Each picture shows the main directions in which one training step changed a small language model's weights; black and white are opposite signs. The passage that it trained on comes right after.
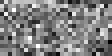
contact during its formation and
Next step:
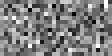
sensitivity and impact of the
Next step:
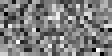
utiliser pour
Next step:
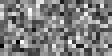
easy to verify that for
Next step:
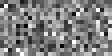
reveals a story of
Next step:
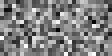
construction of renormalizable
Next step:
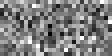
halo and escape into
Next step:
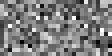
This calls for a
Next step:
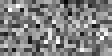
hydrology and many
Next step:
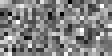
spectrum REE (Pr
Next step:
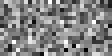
more tiny patches
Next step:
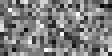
Prediction on
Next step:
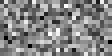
of the reaction barrier.
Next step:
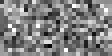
in RDF at low
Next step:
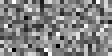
is any vector on the
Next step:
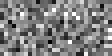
We emphasize that the
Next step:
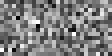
energy approaches have in common
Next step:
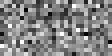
(provided in
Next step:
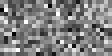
records how many draw
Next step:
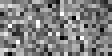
will limit ourselves
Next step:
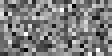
are optimized under a periodic
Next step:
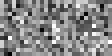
interference factor $0
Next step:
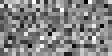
bin grid, enabling direct
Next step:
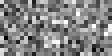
with our prior results that
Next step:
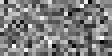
is available to accurately predict
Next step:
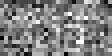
alignment between sample and magnetic
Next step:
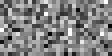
and random frequencies.}
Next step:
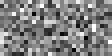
pumped further from line
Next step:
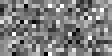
projective line ${\bf
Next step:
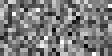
us define a map
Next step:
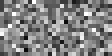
hidden ghost field in
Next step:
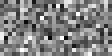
80% of samples,
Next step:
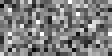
each each type of information
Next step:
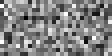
between the high redshift CMB
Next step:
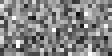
not the case. For
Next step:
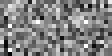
fraction expansions,
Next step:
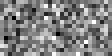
last entry of the
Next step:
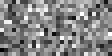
report here simulation results for
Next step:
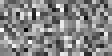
focus, F, and
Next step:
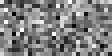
AdS$_5$ curvature
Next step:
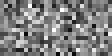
other measures of statistical
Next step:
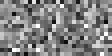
only by a sign on
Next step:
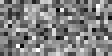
for non confidential
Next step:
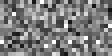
for instructive applications.}
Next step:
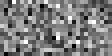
and $X$ as
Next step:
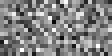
that safety
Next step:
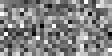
choosing rows from
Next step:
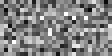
of the range of
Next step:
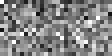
ferromagnet, it
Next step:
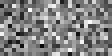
by Fermi-LAT
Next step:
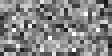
and Holonomic
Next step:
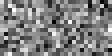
Color and Surface
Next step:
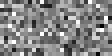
tokens derived from
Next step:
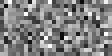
using a thorough
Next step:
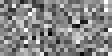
entanglement entropy at small
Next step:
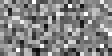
to the backbone
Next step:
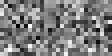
request can contribute to
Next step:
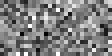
based on transaction type
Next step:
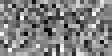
\mid c,
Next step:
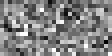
following we will simply
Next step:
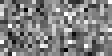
magnetization, susceptibility}\\
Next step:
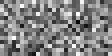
however, the lowering
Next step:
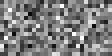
first considered in some detail
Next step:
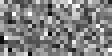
without taking into account the
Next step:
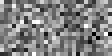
symmetry transformations. Using the
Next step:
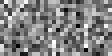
just the radiation part
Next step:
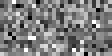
& Amplitude
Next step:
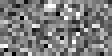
Previously, he
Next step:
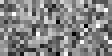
but only directly from the
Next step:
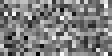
beam and is of first
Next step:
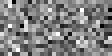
by $p$ in
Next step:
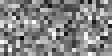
onset of the phase
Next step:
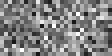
Left foreground:}
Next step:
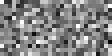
string fields involving the operators
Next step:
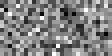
for main-sequence
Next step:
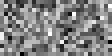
stability of the giant
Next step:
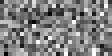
of crystal momentum (blue
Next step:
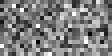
deactivated and
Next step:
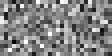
a particle tracking
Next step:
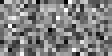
that the higher order in
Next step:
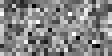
transition from the knowledge of
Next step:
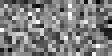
alignment with respect to the
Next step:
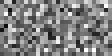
and the impurity spin still
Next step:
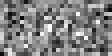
fits (for details see
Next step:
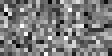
simply the same population,
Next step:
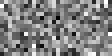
the test stage. For
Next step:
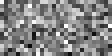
intrinsically invariant under
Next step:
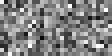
from logarithmic corrections,
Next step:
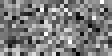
We otherwise apply equivalent assumptions
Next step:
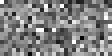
global contraction usually leads
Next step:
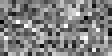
in Fig. 1a
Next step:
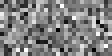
be classified into three
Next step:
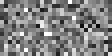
& Anatomy &
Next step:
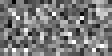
experiments H1 and
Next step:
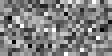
spintronics or other
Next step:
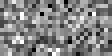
1s features from the
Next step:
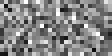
requires the knowledge of the
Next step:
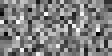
provides an upper limit for
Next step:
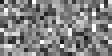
of full column rank
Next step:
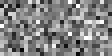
rate for each city
